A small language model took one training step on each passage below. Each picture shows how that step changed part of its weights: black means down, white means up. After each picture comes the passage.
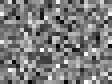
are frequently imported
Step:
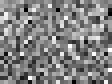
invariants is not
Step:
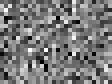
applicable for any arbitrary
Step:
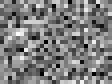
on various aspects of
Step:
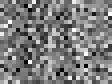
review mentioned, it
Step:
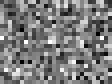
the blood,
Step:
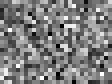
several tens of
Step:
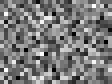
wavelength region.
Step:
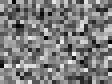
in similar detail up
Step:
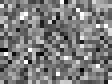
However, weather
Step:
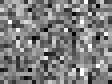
which can be considered
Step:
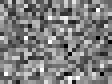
their children properly
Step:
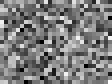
quantum computing.
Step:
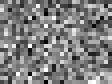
panel:} With
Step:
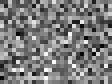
components and a single
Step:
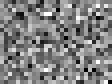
pays towards the
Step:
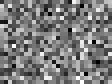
observe every 6 to
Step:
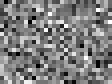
swarm of
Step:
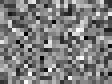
the dynamical simulations,
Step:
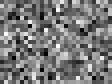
before finalizing them
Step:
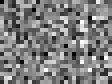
an optimal number can
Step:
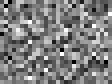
probed and its
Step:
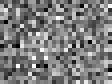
Higher Education
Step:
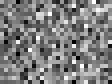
c$ and
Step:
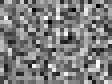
the gap between the
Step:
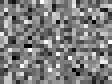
they have precise masses
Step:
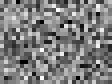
line with experimental
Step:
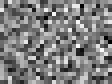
the Mariana
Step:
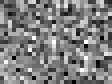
the aperture of
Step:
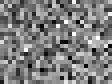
obvious notation, this
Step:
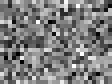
to the problem of
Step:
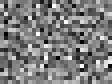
masses The light curves
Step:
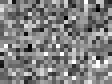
of actions and activities
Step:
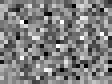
WHO limit is
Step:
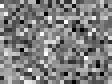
lower limbs of
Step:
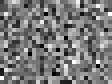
original spectra as input
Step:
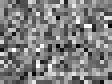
work highlights the potential
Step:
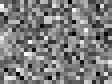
impact of energy transition
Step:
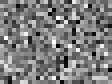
magnetic flux across the
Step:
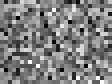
using the equation,
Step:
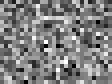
distance between the
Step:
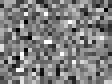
hazards as
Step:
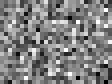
functional regeneration
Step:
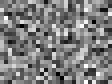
the presented in many
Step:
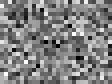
for these observations,
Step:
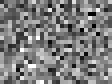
noted along with
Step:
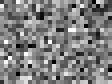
and accelerate the
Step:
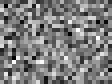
filters Figure
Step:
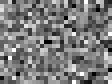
of the convention
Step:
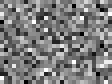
halos but are
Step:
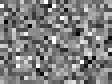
early detection and monitoring
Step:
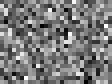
educational resources and the
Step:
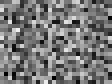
methodology section.
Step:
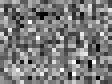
Yu, and
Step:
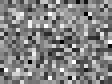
particle, acting
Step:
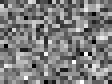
presented in this
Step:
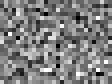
says that work
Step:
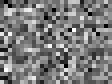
depending on the past
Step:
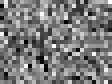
reference for Col.
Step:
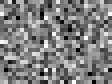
are extremely small compared
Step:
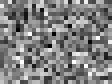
for each random sample
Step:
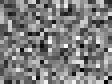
the range of
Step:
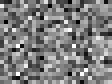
relatively good conservation of
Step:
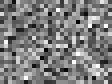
For this reason,
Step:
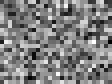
the methods is presented
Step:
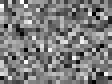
7 m and a
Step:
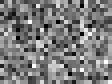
through the structure and
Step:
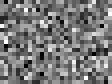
optimized value has been
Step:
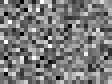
physically different sensors
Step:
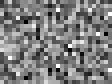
dot is derivative with
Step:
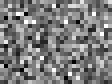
data practices rather than
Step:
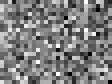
of Gravitational
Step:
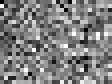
highest standards of
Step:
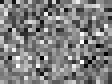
elasticity and
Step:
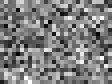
to a charm
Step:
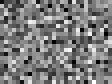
caused by temperature
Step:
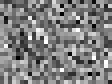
significance values for
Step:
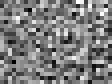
the CAD system
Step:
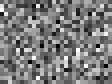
configurations, the magnitude
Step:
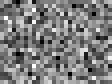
in all training
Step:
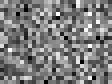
correspond, through the
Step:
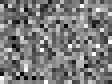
date, there were
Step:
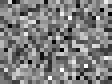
almost straight, the
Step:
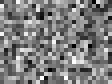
and capture more of
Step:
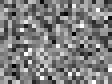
this area, there
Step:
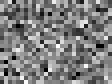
in many differential
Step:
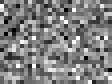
ground-state surface
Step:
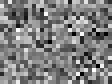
for Test1 and
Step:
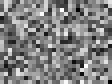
the software.
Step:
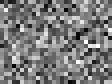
expand. In
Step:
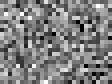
corresponding to a
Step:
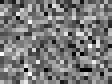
peak profiles (see
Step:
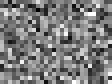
the discriminative
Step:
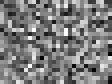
the electric Dirac
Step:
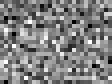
equipment used. There
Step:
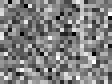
detail, we have
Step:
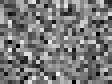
the first direct
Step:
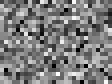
belief, thus
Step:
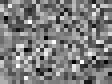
training and testing
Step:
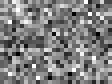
to which the price
